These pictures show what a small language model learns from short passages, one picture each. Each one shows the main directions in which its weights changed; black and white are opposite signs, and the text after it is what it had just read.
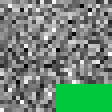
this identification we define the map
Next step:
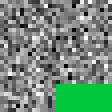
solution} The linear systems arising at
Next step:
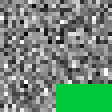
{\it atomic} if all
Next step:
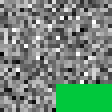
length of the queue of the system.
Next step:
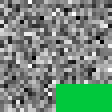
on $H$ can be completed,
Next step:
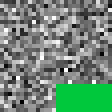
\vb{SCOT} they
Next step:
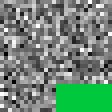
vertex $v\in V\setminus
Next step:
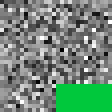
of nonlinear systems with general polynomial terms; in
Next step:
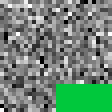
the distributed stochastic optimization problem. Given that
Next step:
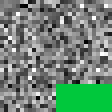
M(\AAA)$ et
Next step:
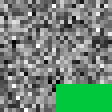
Since $a$ is generic in
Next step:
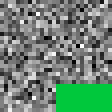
and for any open neighborhood $V$ of
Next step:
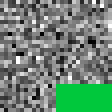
\end{notation} Our main
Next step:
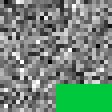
$G_{i+1}$ be obtained
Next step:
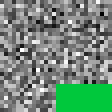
has been announced and the
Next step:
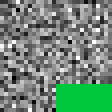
solid skeleton. In an
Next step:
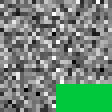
defined on $D_\e$: $$
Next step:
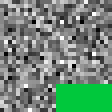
instance $t$, the variable $x$
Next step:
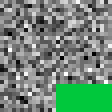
between them (corresponding to edges in
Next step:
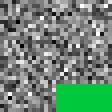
basis of words in $x_0$
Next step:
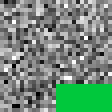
checking these conditions leads to hard
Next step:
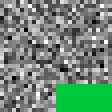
function.\\ Especially we are
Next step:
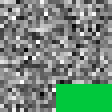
\partial K$ be such that
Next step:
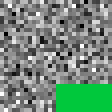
such that $\mathbf{\vec{a}}
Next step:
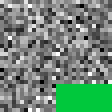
the optimal control model. The SED
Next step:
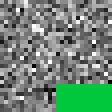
of ${\cal F}_{\varphi}$. Since
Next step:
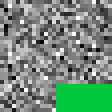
$\mu$ is a supercompact
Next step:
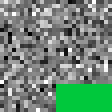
can only provide an upper bound on the error
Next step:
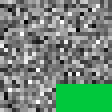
edge of of $G$, then
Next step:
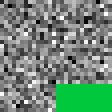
in asymptotic methods, are suitable as initial
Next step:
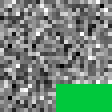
$(Q,D)$ is also
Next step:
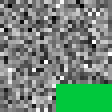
in $\epsilon$ and then in
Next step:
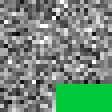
replaced by ones, is then a
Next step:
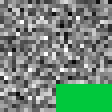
with the Svensson family is of
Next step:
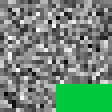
where $\tilde{\nu}=\nu
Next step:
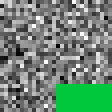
a different value of $A$ between
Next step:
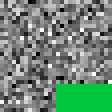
tree. Specifically, let
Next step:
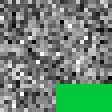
E(\omega)<\infty.$ For any
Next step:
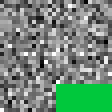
them to the product rule of the Fox
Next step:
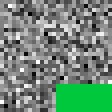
and $\B$ as follows. For each
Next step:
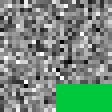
most immediately analogous to mathematical
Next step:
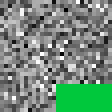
fundamental invariants generating} ${\sf
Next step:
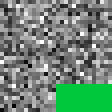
$S$ by $A$ is given
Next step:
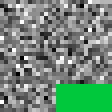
$X \times H$. The group
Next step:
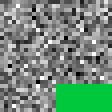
of iterations for different mesh
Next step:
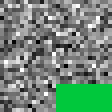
$G$-sets is explained by
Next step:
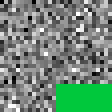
sous-ensemble des
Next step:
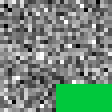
, \end{equation} is
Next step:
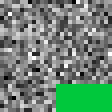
irregularities wherein the position of
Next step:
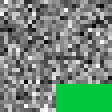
choose $B\in[(\bigcup
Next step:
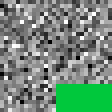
$m \times n$ matrix
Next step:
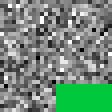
$i$ and $j$ are not
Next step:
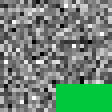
$\menge{z \in
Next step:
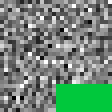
deal with this by changing coordinates
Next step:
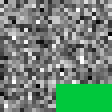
for when numerical analyses are
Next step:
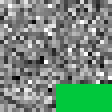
classified the homothetically
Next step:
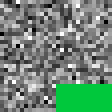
$G$ be a Lie group,
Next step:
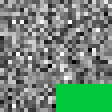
is at a distance at most $k$
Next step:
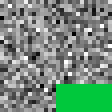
that the additional assumptions of (3) are
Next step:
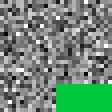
Serre class}, i.e.
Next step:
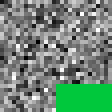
to our knowledge a rigorous
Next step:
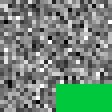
\it Let $C$ be a
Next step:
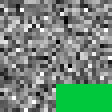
approximate eigenpairs: \[
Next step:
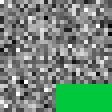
satisfying Condition 2.4 such that
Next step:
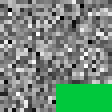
we thus have $$ dist(\nabla
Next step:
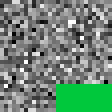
satisfying \eqref{DiRjA},
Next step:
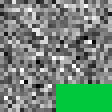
the ASM and DPP
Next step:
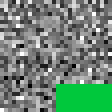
\end{defn} It is clear that
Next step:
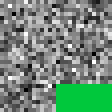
that for $1\le i\le
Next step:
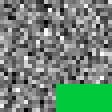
space $\C^n$. Consider the
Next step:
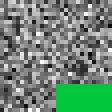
\leq 2 \sqrt{t}$ and
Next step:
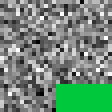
derivatives of $f$ belong to
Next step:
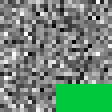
}\limsup_{m\rightarrow \infty
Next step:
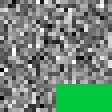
As was discovered recently in
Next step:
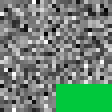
Moreover if $L_1, \ldots
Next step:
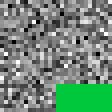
convergence versions of the Toeplitz
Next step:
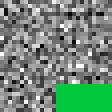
defining its closure $\mathcal{S}
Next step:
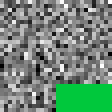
notational reasons, we have to extend
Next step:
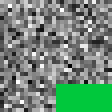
the other invariants of this sort?
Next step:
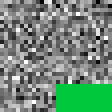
Consani defined a double complex
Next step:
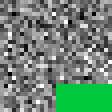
were in residence at the
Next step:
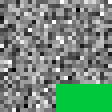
reviewed a paper that deals
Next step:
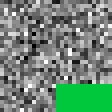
dimension greater than $3$, due to
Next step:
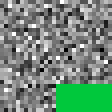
$\frak n$ over $N$ in
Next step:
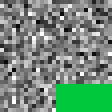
approach is to construct a configuration of points
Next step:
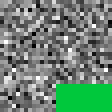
face value, rather than
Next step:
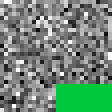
choose an appropriate cost functional without
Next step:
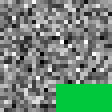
and each $\mathcal{F}_{t}$,
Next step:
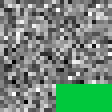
$(D,\Delta)$. Consider a map
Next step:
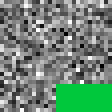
time direction. Compared to commonly
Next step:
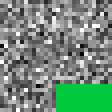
to the frame specified by $\Sigma$.
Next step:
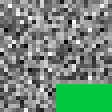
which is defined as the electric potential
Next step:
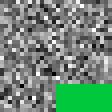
is a partially holomorphic submersion.
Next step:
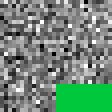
a finite union of sub-tori such
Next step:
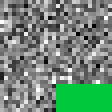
amount of movement required to
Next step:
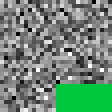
truncated variation and
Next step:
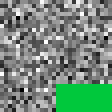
\geq 0$ such that $\forall$
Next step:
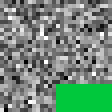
\Psi \) is typically a
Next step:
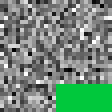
section). Given a lower set $S$,
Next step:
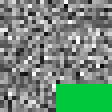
is the terminal ordinary time of
